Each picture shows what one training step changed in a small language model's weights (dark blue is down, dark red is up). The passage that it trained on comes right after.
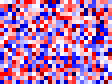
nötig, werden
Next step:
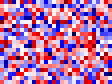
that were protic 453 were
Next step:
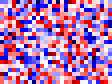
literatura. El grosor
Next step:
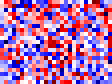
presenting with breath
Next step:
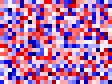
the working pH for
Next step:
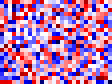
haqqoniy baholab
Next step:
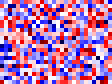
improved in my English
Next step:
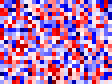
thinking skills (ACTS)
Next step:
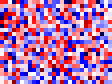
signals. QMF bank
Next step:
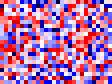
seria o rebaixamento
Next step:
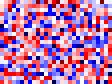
of each peptide over time
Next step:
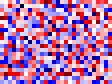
with three variables, namely the
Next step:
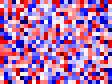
amount of evidence necessary to
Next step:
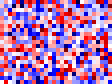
że obecny
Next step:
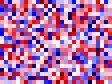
Abaixo, podemos
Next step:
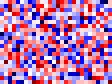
d'appropriation des
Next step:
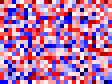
In our case the patient had two
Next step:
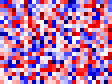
pedagogikasi • T.,
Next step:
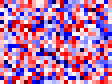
study is to investigate the
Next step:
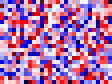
o principal objetivo da
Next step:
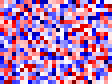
eines Forums- oder
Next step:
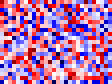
uses changes in HR management as
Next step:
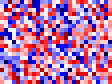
experiencias STEM en instituciones
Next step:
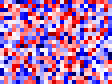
--- Uncertainty Low
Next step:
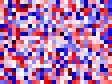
jarayonlar mos ravishda
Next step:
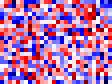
high indices prove the high
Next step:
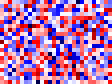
curves are compared with the original
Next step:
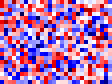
formación debe ser pertinente
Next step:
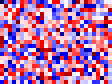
n=10; teachers,
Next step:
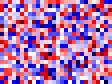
6 are provided in Table III.
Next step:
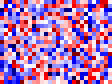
interactive learning are just a
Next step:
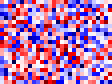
of their genetic makeup.
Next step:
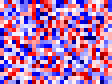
8. Small classrooms
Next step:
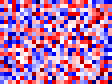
involved in Agricultural
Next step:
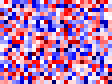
subjects were dismal picture
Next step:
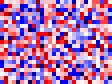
INTERNET I
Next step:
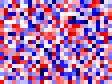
saved to correct
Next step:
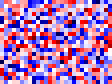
Migrant Stuttgart
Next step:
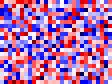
ograniczana jest
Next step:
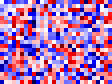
Langilanon reflect
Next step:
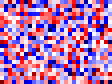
tahlilida ta'lim va
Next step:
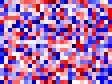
of the 7th-order
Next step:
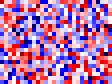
apply theoretical concepts
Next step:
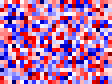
o'g'li O'zbekiston
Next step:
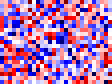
they enjoyed most, what
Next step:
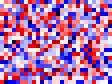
assim constituído como uma
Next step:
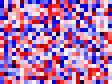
sistemas montados e suas
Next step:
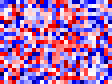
understand how changes in maintenance
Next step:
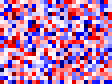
qismlarida so'zlar
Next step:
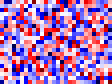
computer processes, a relatively
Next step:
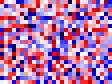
deal with some major points that
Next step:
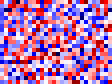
of learning involves the physical
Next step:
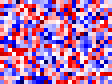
dapat berinteraksi dengan
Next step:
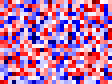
capability. Much less
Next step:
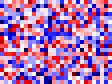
government area. is bounded
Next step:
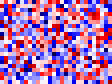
free software with open codes such
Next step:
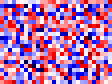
verknüpft das
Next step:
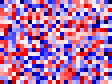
order to investigate how lamb
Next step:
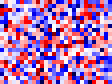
weight, fruit
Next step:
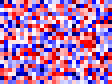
en voor de produktie
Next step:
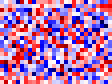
the surface, assumed to be
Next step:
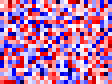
consider a tiny box of
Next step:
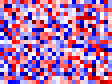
In this context, the educational act
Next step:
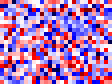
development goals Source : The
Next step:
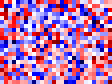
load balancing among all
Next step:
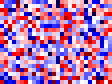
critical thinking, regardless of
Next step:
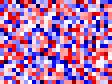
mobility. In 2010, the
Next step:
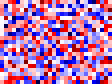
to Audio and Acoustics
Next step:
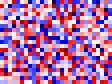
Henares, propio de
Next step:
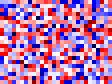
astrocytes by adhering
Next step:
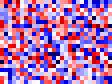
"Los Mitmas
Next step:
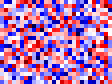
bone disorders in
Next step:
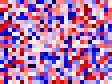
o‘zi ibratli
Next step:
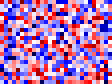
This variability derives from the different
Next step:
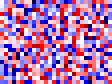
an adequate level of confidence
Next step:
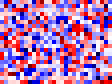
essential for driving behavioral change
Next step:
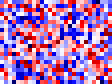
oggi? Oppure
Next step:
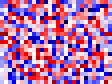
all the kebeles.
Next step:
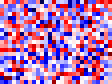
of the intentional stance,
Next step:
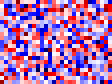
the Odisha Space
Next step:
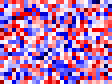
the background in a
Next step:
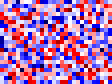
Public Health Services
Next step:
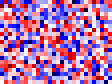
taken to overcome
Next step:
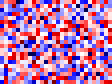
of renal tissue from
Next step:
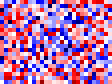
discusses the development of education and
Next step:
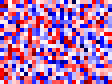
known more than he. As an
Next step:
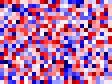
form of questions from the presenters
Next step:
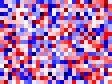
block the agreement at the
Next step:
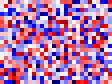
outro, a presença de
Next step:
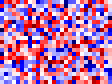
personnel. At present,
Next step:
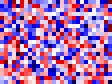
10th Edition.
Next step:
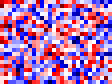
should be performed to confirm the
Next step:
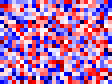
is evaluated using three different objective
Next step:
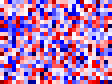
bilan uyg'un holda
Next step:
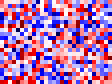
обеспечит образование в
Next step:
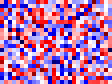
data processing and proposed an algorithm for
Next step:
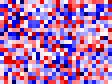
murakkab suv
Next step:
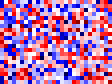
the part from ":-" to
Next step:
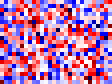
умов укладених
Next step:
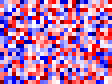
vivir y cómo son
